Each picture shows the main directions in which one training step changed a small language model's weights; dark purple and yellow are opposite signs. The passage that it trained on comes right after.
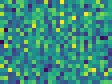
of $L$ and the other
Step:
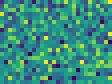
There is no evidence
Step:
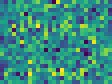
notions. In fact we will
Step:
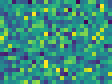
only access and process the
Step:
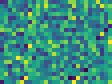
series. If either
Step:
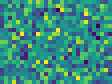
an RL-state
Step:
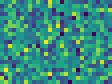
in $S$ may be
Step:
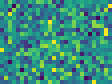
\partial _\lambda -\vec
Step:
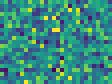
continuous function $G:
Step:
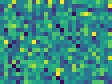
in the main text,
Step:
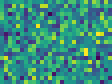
an effective cavity
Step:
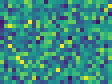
I leave to the
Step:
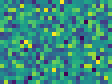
DT neutrons in
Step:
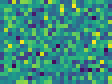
on the collisionless
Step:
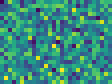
superfields $S$,
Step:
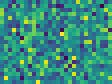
the left CDG
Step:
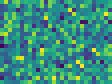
has a unique short time
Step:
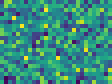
node [gray]
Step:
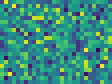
\end{align} \rm
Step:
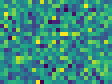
graviton. This
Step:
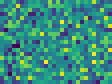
$V$, so we can
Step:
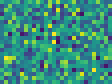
and in particular the GEM
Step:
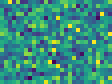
on the spin-splitting
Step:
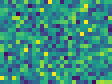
basis. Moreover,
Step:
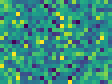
sharp crack
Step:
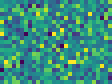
We adopt the standard
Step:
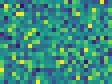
of York. We are
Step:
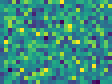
on $\bT$ such that
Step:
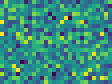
Time derivative of
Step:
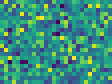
\ \zeta_m = k
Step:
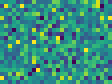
whilst the number of
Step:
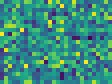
for each $d_i
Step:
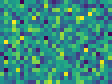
wake, and RT
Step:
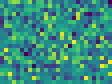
all models of intrinsic
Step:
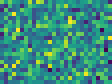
a 12-th root of
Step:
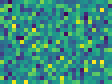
A} \hat{\cal
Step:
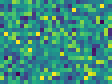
while "blue" matrix
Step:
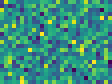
non-detection in the
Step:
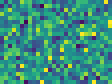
the binomial, we
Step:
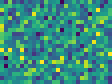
projection ${\frak p} :
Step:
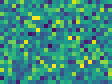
\end{equation*} This sum
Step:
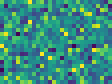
highly available
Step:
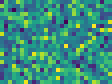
advances in these
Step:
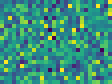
This generalization has been introduced
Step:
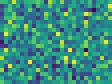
is the product of the
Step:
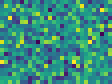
We apply Corollary
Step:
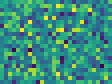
trajectories closing the
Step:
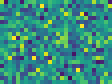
\end{figure*} This
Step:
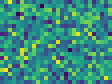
the output regulation
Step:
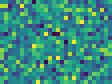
Case Transfer
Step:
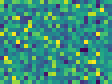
experiments with other potentials we
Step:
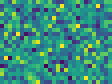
symbol rate refers to the
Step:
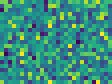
comes from the low levels
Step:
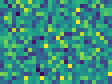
on electrification in
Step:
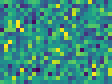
$\cdots 00$ and
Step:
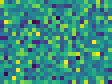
sequence $(\mu_n)$
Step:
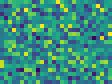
is solved coarsely
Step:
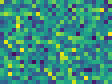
quadruples correspond
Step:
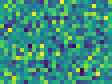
that $$ \sum_{j
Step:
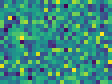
For each $v\in
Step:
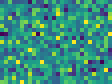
quantum projective line and the quantum
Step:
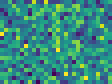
also equal to these. It
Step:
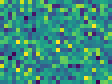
us consider the interpretation of
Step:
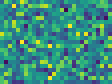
\times \mathbf{n},
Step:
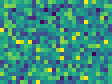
increased during the
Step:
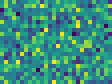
points of projectivised
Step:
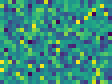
of rational numbers.
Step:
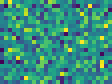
to be mono then it
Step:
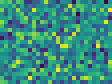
to 0 but the constraints
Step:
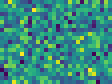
comparison to direct
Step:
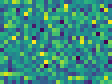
it must do so to a
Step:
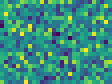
by means of electrical
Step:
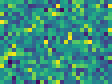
for the second coder of
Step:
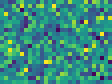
normalized D-optimal
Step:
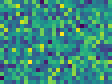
following technical result:
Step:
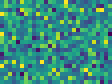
studies have been
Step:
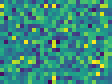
and also centrality. I
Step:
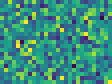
positive-$U$ model
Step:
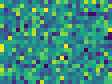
mentioned in the
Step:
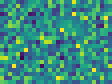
$F$ (it has 3
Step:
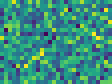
the magnetic field lines are
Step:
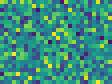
multiplicity problem are those
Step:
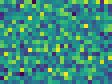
working in teams,
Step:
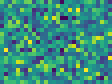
two expressions above is because the
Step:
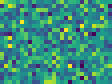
few weeks after
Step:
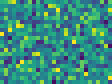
the following properties are shared
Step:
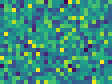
of a {\it left
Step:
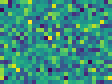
reservoir state properties
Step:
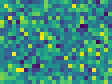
5\ra$.) In this
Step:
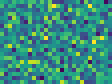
The probability is with respect to
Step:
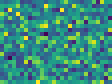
Interval exchange
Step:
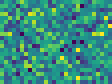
$A$. Note that if
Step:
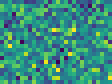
thus is bound to stop
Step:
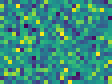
smooth points such that every
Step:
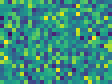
image resolution of SS
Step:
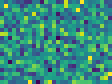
introduce these two great
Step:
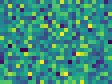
N_{i-j}$ holds
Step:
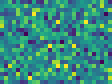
over time for time steps
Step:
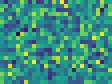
a bounded complex of locally
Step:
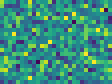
spectra of weighted
